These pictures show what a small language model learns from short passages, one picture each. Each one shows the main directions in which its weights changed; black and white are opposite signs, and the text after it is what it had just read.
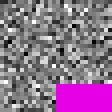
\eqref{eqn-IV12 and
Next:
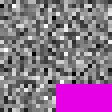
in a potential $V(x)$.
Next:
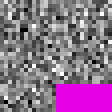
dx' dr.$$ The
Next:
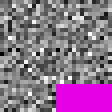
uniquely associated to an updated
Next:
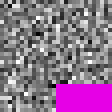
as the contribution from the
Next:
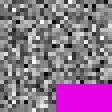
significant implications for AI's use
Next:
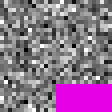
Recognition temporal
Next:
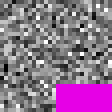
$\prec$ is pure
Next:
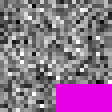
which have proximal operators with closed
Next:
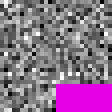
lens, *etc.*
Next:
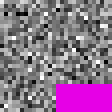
also powers of $f$)
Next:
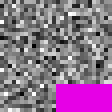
to a certain permissible
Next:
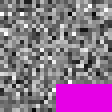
bicoloured, we first
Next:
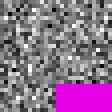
technologies? List of
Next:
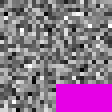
They also highlight several
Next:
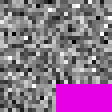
Considering a time span up
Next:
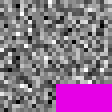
of Fifth Intl.
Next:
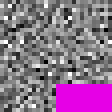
a given attribute (Van
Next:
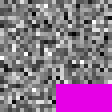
this immersive semester.
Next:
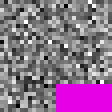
on the mean semigroup,
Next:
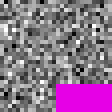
indicators. Data for 19
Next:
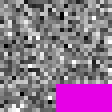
following estimate: \blm Let
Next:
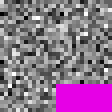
similarly for $g$. Thus
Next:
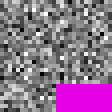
prescriptions | 6.
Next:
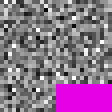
learning of university students. The
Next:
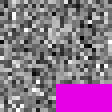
0$ small enough (see,
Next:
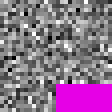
(and also quantitatively)
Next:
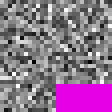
of $\Lc_0\rtimes
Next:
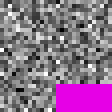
and after treatment by naked
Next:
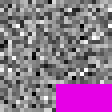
valuable information between Somali
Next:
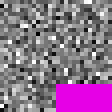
and both contain a piece of
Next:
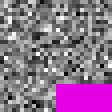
influential factors. The results obtained
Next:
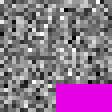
to $\Hc$ of every continuous linear
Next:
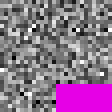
also affect the quality of
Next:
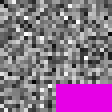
between pairs of observations; n
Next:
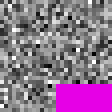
the presence of a passenger
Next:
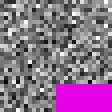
Apart from sexual and
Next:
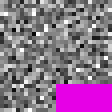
contains a free noncommutative
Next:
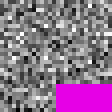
fair and novel food system
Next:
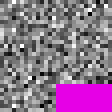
of $T$ adjacent to
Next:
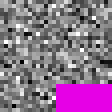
Are sufficient details
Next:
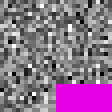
complex and study shows that there are
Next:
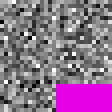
\end{multline} while
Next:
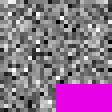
some stable token practice
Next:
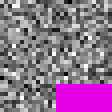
in accordance with the
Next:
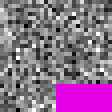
means of activity, followed by
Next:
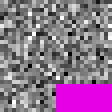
assume that $C$ is in this
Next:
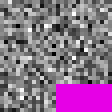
The flowers are bisexual,
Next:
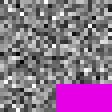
factor) confirmed the maximum
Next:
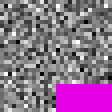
results are just a special case where
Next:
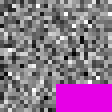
occurs, for example, through
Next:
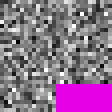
\] \begin{remark} The
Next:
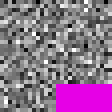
weight $\mathfrak c$. After
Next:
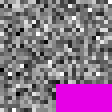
in Figure 1. The quality of the
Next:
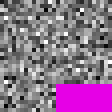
The effectiveness of the
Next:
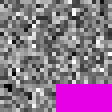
by about 0.383 units
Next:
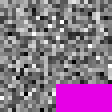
This problem has resulted in
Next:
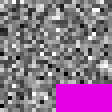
were unaware (Table
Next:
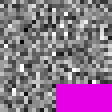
in this paper is to introduce and study
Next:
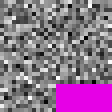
$\Hilb$ is defined by
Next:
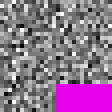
average angular response and
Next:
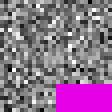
note in the article the
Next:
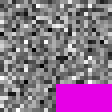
such as with MWH-M
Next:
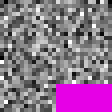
\rangle=2$. One
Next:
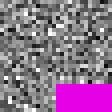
such as blood type, to
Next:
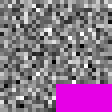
that are already good on
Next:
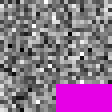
the sun, wind,
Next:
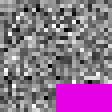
In (\ref{limres}), $W
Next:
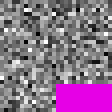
follows: 1. For the offline
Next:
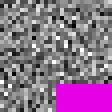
in \cite{AFF1,
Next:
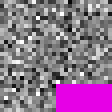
solution to remove fat content
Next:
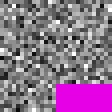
clustered with the DFD
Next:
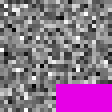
among genders is a
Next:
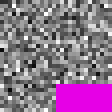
application and E denotes the
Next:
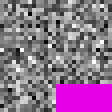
get $(a)\Rightarrow
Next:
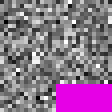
not using the sparseness of
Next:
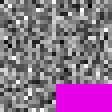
only if, either $G$
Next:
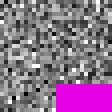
parents, this research helps
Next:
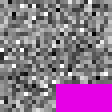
0$, we can infer that
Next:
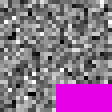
ease of interpretation, sort
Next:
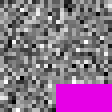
0 \quad \Rightarrow \quad
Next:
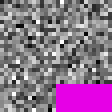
or statement that could expose the
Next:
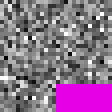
the ERL distribution is obtained, since
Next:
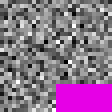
from $\mathbf{L}_0$ and
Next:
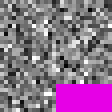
diesel engines. Table
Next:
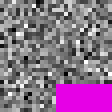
paints search results the company
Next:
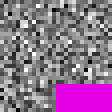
and 25% employees
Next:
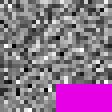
the primary goal of this
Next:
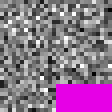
generalization for larger values of
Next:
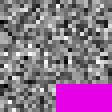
perfect media for rapid
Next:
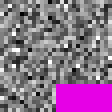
the role of the speed of
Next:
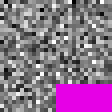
3.5 cm Width
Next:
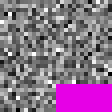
bijection and $f,
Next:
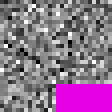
aniqlangan [18].
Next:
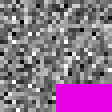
that higher business
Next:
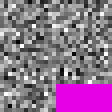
are adjusted for inflation,
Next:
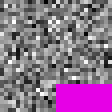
without cross-terms is used
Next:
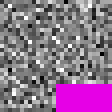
if the graph exists, it must have a
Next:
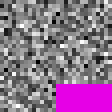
a complete circle. Similar but
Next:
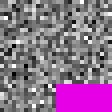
A careful analysis has shown that a
